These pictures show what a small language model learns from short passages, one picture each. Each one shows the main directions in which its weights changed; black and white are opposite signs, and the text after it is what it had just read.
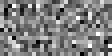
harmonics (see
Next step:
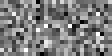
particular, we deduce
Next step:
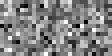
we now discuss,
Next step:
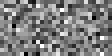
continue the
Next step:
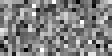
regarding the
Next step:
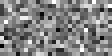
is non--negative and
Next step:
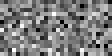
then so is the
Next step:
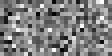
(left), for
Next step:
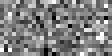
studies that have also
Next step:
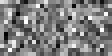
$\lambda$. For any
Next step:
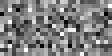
to the same reduced model
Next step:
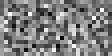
lemma} of section
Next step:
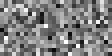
local optima,
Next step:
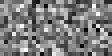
base $\Delta$ and
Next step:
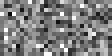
{\em Pacific
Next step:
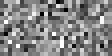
in Fluids
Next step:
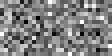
{and their sizes
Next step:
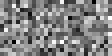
of the two possible central
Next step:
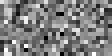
$\rho$ is equal
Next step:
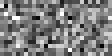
Therefore $d\leq
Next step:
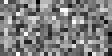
possible subgraphs of
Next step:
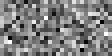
following commuting diagram:
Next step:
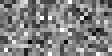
the product is taken
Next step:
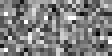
$n$, and define
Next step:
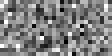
domains, he
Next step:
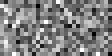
basis of this algebra.
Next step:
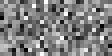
modified system remains well
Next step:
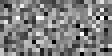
the following code,
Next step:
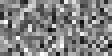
goal of this approach
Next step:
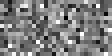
we conclude that there is
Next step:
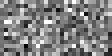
exists a subsequence
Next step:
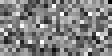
calculated from random
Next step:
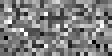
for the case with
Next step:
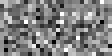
existing code points
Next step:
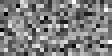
one tenth of
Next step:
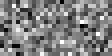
of holomorphic functions on
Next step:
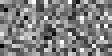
every covering of
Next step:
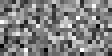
main theorem. To see
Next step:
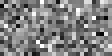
adopt the
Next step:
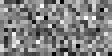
with its proof here.
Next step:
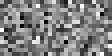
\newblock Projective
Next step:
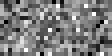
is attached to
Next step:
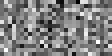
that the moduli point corresponding
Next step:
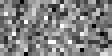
$u$ is
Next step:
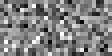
will be presented in
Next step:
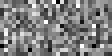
G$ be a
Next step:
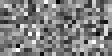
composition operators. \par
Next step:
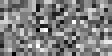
homotopy care has to
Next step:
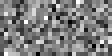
$G$ such that
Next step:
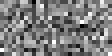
any two points on
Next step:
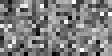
we rely on the
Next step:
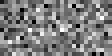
parameter, whether we are
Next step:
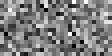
(12) we have
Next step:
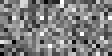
the choices of
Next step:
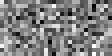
as the identity matrix which
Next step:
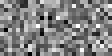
the left, only one
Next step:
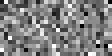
not clear from the
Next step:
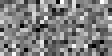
natural retraction
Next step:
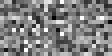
As a result, the
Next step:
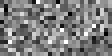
\C$ belongs
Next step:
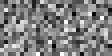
general $M\in
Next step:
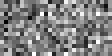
in the fourth step
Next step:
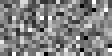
the cohomological form
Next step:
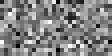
X_t$, and
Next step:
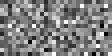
We also consider the constants
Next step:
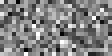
sense of distributions.
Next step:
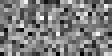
the analytical point of
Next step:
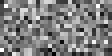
a bijective proof that
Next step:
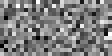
\, dt \leq
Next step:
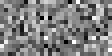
the generic partitioning
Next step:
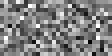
point of view of the
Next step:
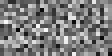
first result considers
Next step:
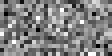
function with respect to the
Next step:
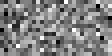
energy inequality holds as well
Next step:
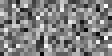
of low renewable
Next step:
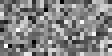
and symplectic groups (the
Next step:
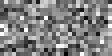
by Dekimpe
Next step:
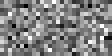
+ \mathi
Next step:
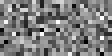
and, even more
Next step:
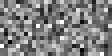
related Riccati
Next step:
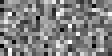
Jones polynomial
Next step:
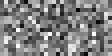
understand how random matrix
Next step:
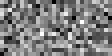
ADMM and
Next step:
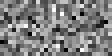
subsets exhibit
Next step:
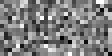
the two distinct groups for
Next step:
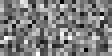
there will be a canonical
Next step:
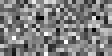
Over the interval
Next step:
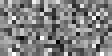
The connection of polynomial
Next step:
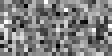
zero to be a natural
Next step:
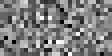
the polynomial algebra $\mathbb
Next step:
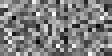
\in S, m
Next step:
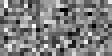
additional tiles:
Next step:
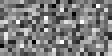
satisfying $A(\lambda
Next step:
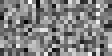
totally geodesic submanifold
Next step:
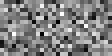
with a greater number
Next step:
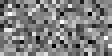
\wedge e^{
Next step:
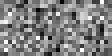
classification theorem}, %
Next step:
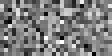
for each object
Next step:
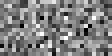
the recursive
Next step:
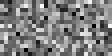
we express every map
